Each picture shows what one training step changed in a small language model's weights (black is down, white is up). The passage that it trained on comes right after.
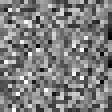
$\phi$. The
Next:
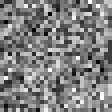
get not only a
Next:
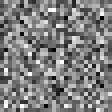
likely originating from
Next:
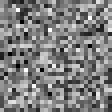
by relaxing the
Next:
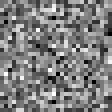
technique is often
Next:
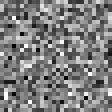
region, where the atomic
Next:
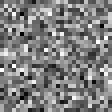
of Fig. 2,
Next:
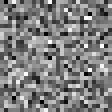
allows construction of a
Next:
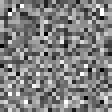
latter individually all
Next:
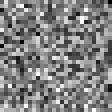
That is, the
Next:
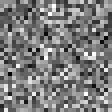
point to the possible
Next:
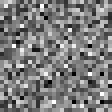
tradeoffs between
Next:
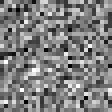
relaxation time, which
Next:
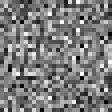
in our maps and
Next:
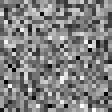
ionization of the
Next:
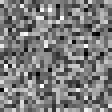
times, leading to
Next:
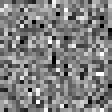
for PISA
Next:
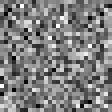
- mirror neutrino
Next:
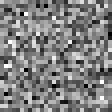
On the other hand,
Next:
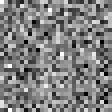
we get the asymptotic
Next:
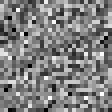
to magnetic field, one
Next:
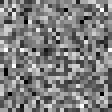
overall form of a a
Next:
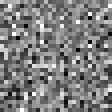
maximum learning growth.
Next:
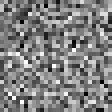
above the concentration of
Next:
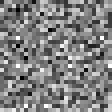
relaxation, starting
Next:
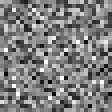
additional information for its
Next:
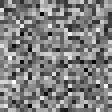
band gap transition,
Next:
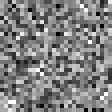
tends to make the
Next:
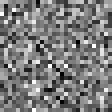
These wave functions can be
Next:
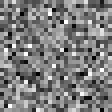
for later reference.
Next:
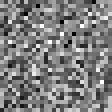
from anharmonic
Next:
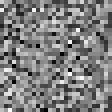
research interest due to their
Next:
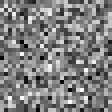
of generalized or
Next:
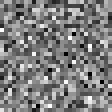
14$ at the three
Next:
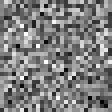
disorder in the
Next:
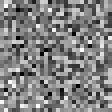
alignment and testing
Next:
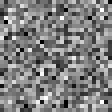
positive which signifies
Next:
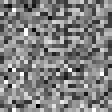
numerical simulations of two
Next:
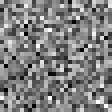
cardiac signals
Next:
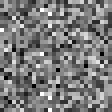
effect on the corresponding
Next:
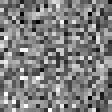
as well as identify future
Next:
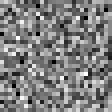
Furthermore, for another
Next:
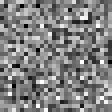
A. The following
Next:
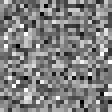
disorder $\mathcal
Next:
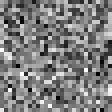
given by the generating
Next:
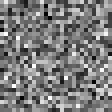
an expression for current and
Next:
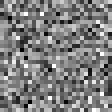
by appropriate
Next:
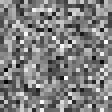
environment with $M$
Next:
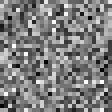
to measure. The
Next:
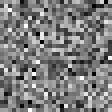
luminosities for local
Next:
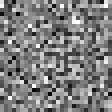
category would have
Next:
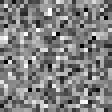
and the lowest
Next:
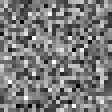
in dwarf galaxy
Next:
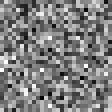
that the wavelength of the
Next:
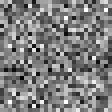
the dark to suppress
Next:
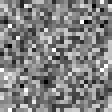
to a dimer
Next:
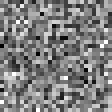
mass frame and then transform
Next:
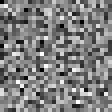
Science and Technology of
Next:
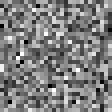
these efforts. On
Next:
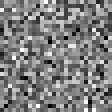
integrand for the
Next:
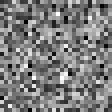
the fermions loops
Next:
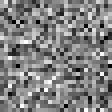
obtained by first computing
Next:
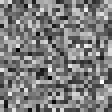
the water may be
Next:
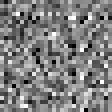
i.e., for
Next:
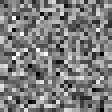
redshifts were obtained using
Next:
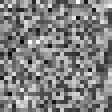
has the asymptotic decay
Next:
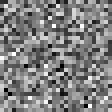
high spin polarization is
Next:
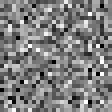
Dephasing by
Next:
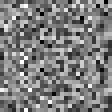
variability among L
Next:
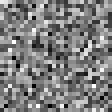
holds for the power
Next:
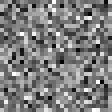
should be stated that
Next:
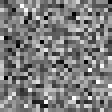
comes from the low
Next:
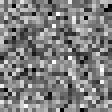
(c) and
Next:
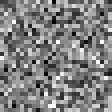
the primary purpose of
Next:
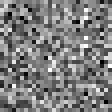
the SAA)
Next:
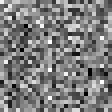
in the cluster.
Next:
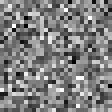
market power.
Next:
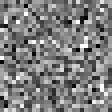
Striking the
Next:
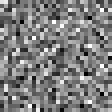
simple, controlled environment
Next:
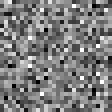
owing to their
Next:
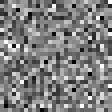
distinguish between various
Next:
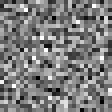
paving the way for
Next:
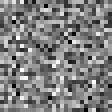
details are as for
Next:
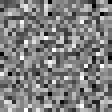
achieving superior
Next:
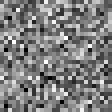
to the electric charge of
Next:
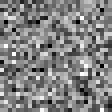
Cloud Native
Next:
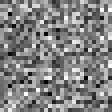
however strongly depends on the
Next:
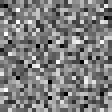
The coupling field is in
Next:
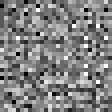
Fresnel lens
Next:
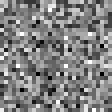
functions that are consistent with
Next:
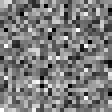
demonstration, we assume
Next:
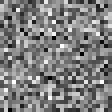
to the states with
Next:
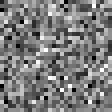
suitable for full
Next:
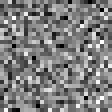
the plotted scan
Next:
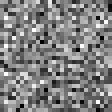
NDP was
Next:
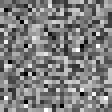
strong Markov
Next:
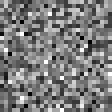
in ferromagnetic
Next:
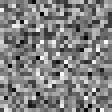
metal lattices is
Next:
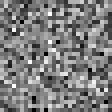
in the case of large
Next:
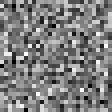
{Phys. Rev.
